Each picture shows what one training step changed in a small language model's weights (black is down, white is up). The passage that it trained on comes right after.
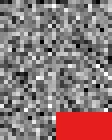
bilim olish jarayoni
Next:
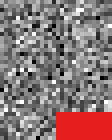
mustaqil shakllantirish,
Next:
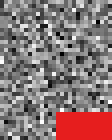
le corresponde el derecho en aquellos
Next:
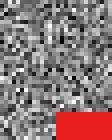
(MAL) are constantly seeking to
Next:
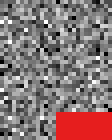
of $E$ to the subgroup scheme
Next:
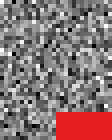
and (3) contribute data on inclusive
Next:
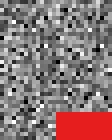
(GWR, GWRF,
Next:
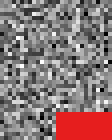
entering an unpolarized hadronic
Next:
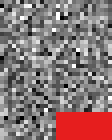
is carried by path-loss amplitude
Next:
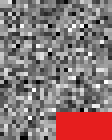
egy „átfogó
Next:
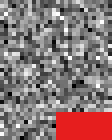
$v_z$. After a time
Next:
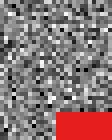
This completes the proof. \quad \quad \quad
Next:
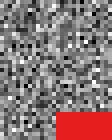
as the dual version of the result of
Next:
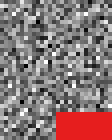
We also give a generalized Han's inequality.
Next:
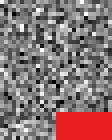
to look for the even-odd behavior reported
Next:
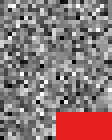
from {links and nodes of} the physical
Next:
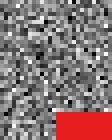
El color del tomate de
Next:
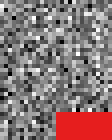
to also account for the larger bias and asymmetric
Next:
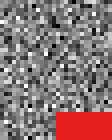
also consistent with the free quasiparticle
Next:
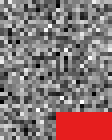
the differential $df$, viewed as a
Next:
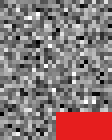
where we have used the invariant scalar product to identity
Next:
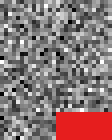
more agile software development teams to
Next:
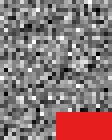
case where the second column of the Young diagram for
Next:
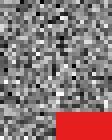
$H_0$ is the rate at which our
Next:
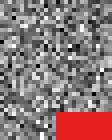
In order to further test the relative contribution of the
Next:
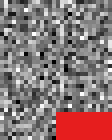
that $\varphi_C'\ge\varphi_C$,
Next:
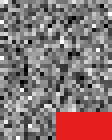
energy band. We take the *x*-axis
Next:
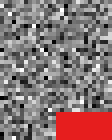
May 15, when a bright flare
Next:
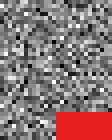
is convergent. Indeed, it has been
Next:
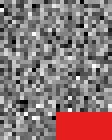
breaking of the electroweak
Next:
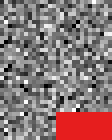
typical scatter plot on the resulting $S$ and
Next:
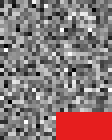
identificar a la víctima se le
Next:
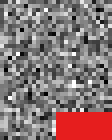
\vee B_v)$. Now to
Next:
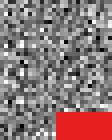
критичне мислення,
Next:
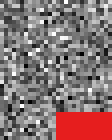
lightweight, and recoverable three-dimensional
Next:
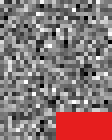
azim} is the scaling of the
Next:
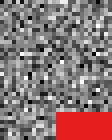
coupled into a system {\it in the way that
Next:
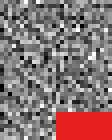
Note that $L$ does not depend on $x$,
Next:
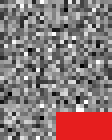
$x_3$-subsystem are already in a
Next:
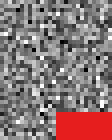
перистальтические и
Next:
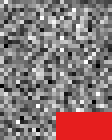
is broad enough to capture the complex,
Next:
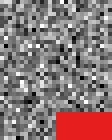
a {\it singular} matrix, thus leading to
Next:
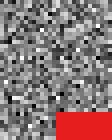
stationary point $\vz^*$ in consideration,
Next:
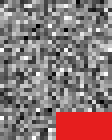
the degree of mixing between the dark photon
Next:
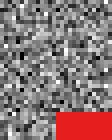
in the answer as the "group
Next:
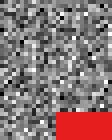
Phong, and F. Tong, ``On
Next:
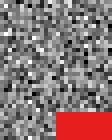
фактор ризику зниження
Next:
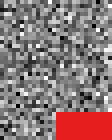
us assume that the \sm{} is defined on a Lie
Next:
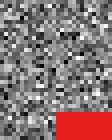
to translate it into first-order logic.
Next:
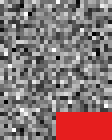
Serial Number International centre
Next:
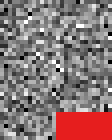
topological embedding whose domain is the closed unit interval
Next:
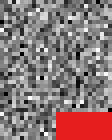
in stochastic trajectories for the state
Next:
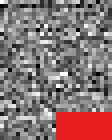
analysis of the FPPF algorithm on the two-bus
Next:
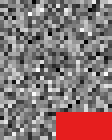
В.А. Современное
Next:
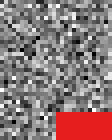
galaxies seen perpendicular to the rotation
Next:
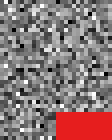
is valid for any $x>0$, see Lemma
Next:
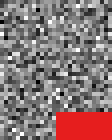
article also highlights the importance of training
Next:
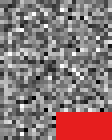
har bir qirrasini bir butunicha
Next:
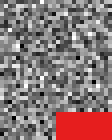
Q$ and anti-mesons $\bar B
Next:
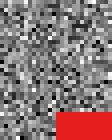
the ion pump power supply, and the
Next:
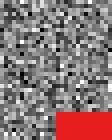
los puntos es la comunicación, la
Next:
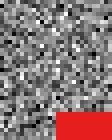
do Estado de São Paulo. São
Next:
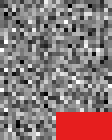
Gastransportes in Böden sind
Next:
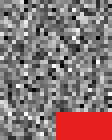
also show, that weak in-plane
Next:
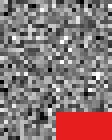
/ urban dweller , do it
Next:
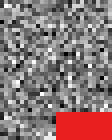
}\left( p^\infty \left(
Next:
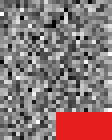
тик ток, являются
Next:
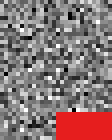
particles. The angular anisotropy in
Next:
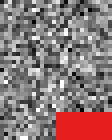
памяти, что играет
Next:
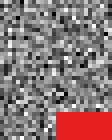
maximality of $R_r$. (It should be
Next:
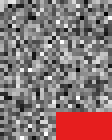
specified threshold (set at 0.1
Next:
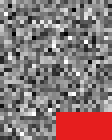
$\omega_f(x_0)$ we denote the
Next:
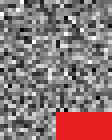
hoida ham maqsad sari
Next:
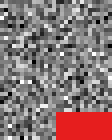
dan $P \text{ Value}$
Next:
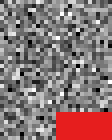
İslam medeniyetindeki
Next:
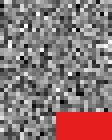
The kernel $K^{(s)}$ induces on the
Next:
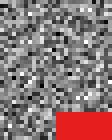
О.В. Петришин,
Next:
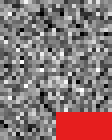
conditions (S1) -- (S3) of
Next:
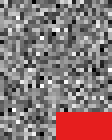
solved analytically using Mathematica and then used
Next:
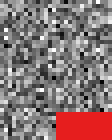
the results of the efficiency evaluation of the
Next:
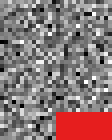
faoliyatini kuchaytirish va turli
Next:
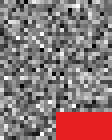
restantes sólo indexan preprints y
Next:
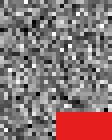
unit cell of the sub-lattice. The first
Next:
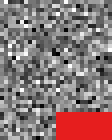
the residual distribution is asymptotically constant as
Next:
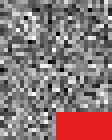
Xaritalarni ham zamonaviy
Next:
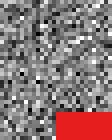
insonlarda yoqimli his
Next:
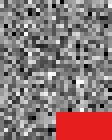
large Coulomb repulsion
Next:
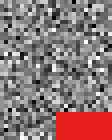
menuntut pengungkapan secara
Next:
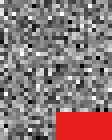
finite dimensional branching processes also work for
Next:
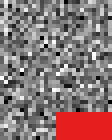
limit $N\to\infty$, is the
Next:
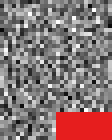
will get renormalized due to quasiparticle
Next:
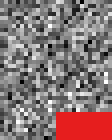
de productie, over de daarvoor
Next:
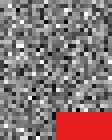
consequence of this system failing: it represents
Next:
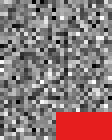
equation of the proposed circuit is described. In
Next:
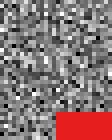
$\Omega_T$ into "slices",
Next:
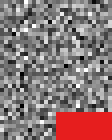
и несовершенного вида.
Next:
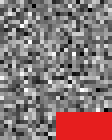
que les perspectives RSE ont un
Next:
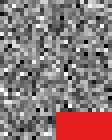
are robust in the sense that removing
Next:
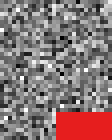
have harmonic spinors. However, Theorem
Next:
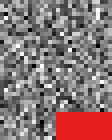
multi-tasking environment,
